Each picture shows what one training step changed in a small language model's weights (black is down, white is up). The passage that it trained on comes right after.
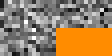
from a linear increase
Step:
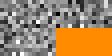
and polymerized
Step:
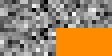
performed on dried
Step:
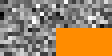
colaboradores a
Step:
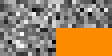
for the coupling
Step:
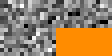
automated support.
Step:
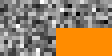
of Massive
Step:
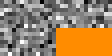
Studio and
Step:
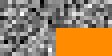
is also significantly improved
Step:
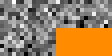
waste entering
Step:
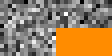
the Ethics
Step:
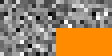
or products. The
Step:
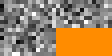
the solution obtained from
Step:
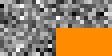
approximation the dispersion relation
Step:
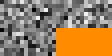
in 97 cases
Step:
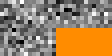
have a comprehensive
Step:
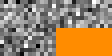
using SVM
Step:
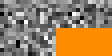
prior model, the
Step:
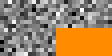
Communication Studies,
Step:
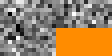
is not connected to
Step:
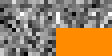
we have that
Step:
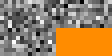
competence), as
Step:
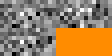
incorporates not only
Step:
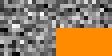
of a classical theory
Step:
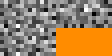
connection of the present
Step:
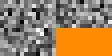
exclusions by
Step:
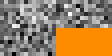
o corpo,
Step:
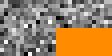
There are many
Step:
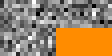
subject in close connection
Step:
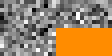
based on oxide
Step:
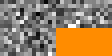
de aquellos
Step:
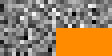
the center of the
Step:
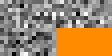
that carbon was
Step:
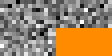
thickness based on the
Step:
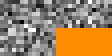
suas diversas
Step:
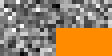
the sparse parameter
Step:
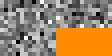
latent variable to
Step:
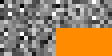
correction strength along the
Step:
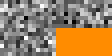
especially its PI,
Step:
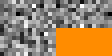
interpret as a
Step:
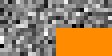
to one of the
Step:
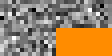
a noticeable
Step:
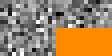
and accounts for
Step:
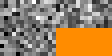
The increase of students
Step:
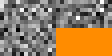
on the values of
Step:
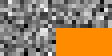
planet and because of
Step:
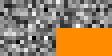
wordt voor
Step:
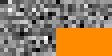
até 4
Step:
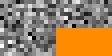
values obtained in our
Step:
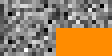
constraint to propagation
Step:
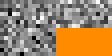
and personality.
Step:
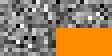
a persistent
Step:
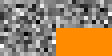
links to the
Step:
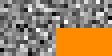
response of the
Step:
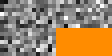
and increasing their capacity
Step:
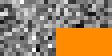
have to be
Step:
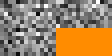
objects localized at
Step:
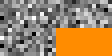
estados de
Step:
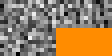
the performance of
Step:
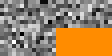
may include power
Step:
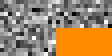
for system effectiveness
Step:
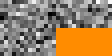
Indonesia with
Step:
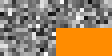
Information) and the
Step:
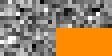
muchos años
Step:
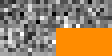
responsibility is
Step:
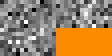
be selected from a
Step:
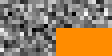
conductivity, which
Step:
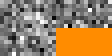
личности у
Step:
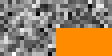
resulting in higher,
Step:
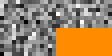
into account the additional
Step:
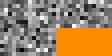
physical development,
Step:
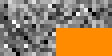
Interesse und
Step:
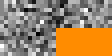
According to Gong
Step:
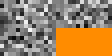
obtain a spot
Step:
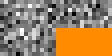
construction not only
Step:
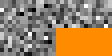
et 30 mois
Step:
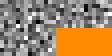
design of the
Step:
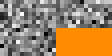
del Big
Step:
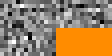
parameter values with those
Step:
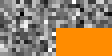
natural that the level
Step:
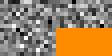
drug metabolizing
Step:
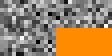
Parallel Computing
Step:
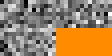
A DRC é
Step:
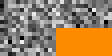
the rescaled
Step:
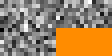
then arise due
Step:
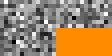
pair $g
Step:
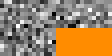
bound-state for
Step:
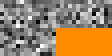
mayor parte de las
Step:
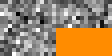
xonalari va
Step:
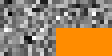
applied to their
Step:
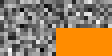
For a given
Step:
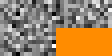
the centre of
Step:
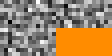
method of teaching.
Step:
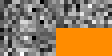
is loyal to
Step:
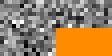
asosida qurilish
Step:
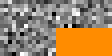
was garnered
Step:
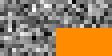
e consolidação
